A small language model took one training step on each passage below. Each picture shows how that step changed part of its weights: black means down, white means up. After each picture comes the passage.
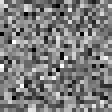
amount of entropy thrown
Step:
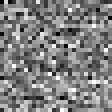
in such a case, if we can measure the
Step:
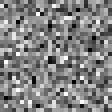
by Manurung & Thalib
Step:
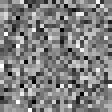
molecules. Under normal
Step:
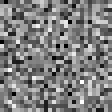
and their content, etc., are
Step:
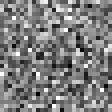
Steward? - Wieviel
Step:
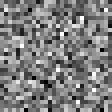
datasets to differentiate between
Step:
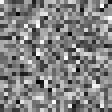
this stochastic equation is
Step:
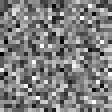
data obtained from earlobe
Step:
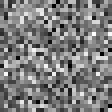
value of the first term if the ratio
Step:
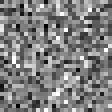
and Stavness, 2018), where
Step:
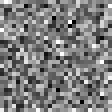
only to express their opinions,
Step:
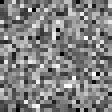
University, Dept. of
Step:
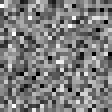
на сучасному
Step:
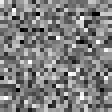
to the case of neutralino dark
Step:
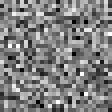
Hadoop group to access the file
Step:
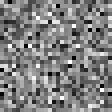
Aligarh Muslim University,
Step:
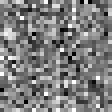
magnetic sublevels,
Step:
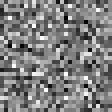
So'nggi o'n
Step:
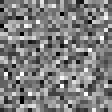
straight Comb and picture
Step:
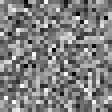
menée avec succès.
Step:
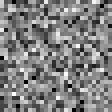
prática ocasiona
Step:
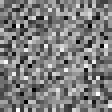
u o'rnatish,
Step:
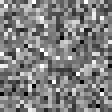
Methodology work of this article is general
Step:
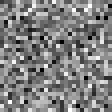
opening the PDB file with
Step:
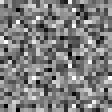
supported the development of the calculation
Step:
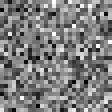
consequences on Logistics and
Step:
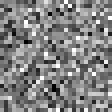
liquids, nontrivial
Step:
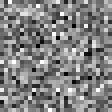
model's object detection and instance
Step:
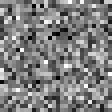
that a planar grain boundary
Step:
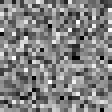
modern female pop stars.
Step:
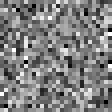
mechanism with high TDR but
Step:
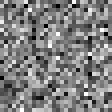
drives a lattice
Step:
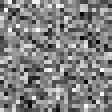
produces the least amount of
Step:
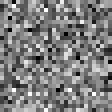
país na prestação de
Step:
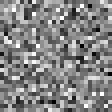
smaller oscillations in $\langle
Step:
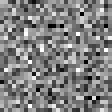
Starting with some illustrative
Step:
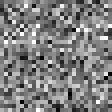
one of the key integral indicators of
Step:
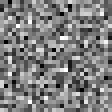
of communications is likely as there will
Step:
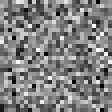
indicators of star formation activity.
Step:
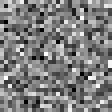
en verde de cebada,
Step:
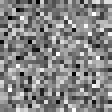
clear.* - Strengths
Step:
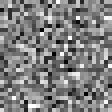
faster than the others.
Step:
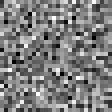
and Gilbert, J.,
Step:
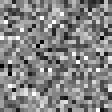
synthesis without isolation
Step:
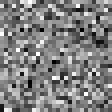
future experiments in terms of
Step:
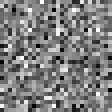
is the one which performs the best.
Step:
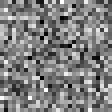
Sharqning buyuk
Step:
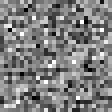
la diplomacia y la
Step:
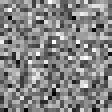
5 channels: (1)
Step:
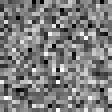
for the Treatment of Early
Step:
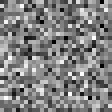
of wall curvature. Yet,
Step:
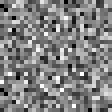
\tableline BP04 &
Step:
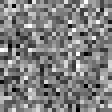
los espectros en la región de
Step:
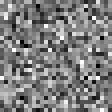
evidenciam-se a falta
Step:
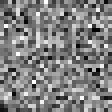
the tubes with the caps off
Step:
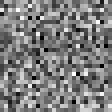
included in Figure 1. Risk
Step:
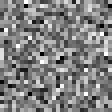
de actuación, todas
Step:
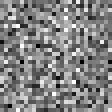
для обробки та
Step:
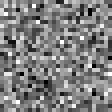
(Alimom & Mohd
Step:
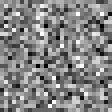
case of cancer in every
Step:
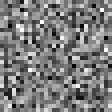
followed a between-subjects design.
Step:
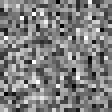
ratio). The gaseous products
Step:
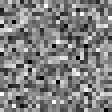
eminence by participating in educational
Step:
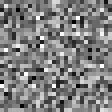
risk according to them is to
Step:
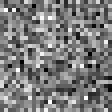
a RDME involving
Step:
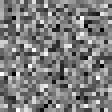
variegation to the fixed
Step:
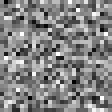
muhim ahamiyatga
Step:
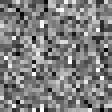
they are still motivated to
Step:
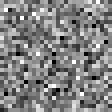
social harmony. This work is
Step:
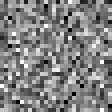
Emergency Department
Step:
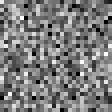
as well as its influence on the
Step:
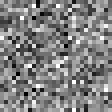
(SD), riqueza de
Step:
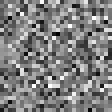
звучат призывы
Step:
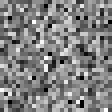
قرمز است.
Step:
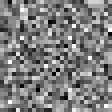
of illite and smectite.
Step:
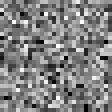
to the thermal constraint
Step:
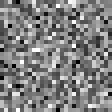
this case for the melting of
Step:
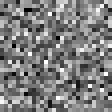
Internet - a leap that will
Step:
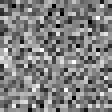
that early recognition and
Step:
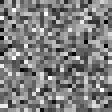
Antimicrobials such as
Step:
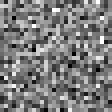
in order to ensure quality student
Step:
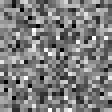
material was grinded in the
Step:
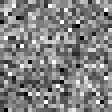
will produce. This surface is the
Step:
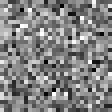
made of titanium alloy
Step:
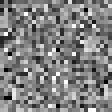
of the vortex line in presence of
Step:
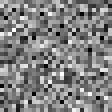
amount of T.N.T. to
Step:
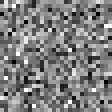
attraction within the material.
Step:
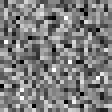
tracking algorithm for
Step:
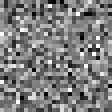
roseus has acquired a
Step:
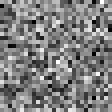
find for both models a hybrid
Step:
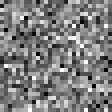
entrepreneurship as well as the
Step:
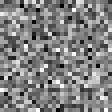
our analysis, the spatial resolution
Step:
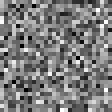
vessels will be tested in
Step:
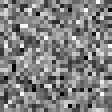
best-fitting value of
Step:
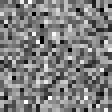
cross-sectional study was conducted
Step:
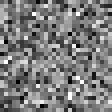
open squares) and under an
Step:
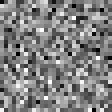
и субъектами
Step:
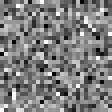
we study the behavior of the order
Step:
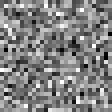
the temperatures according to their
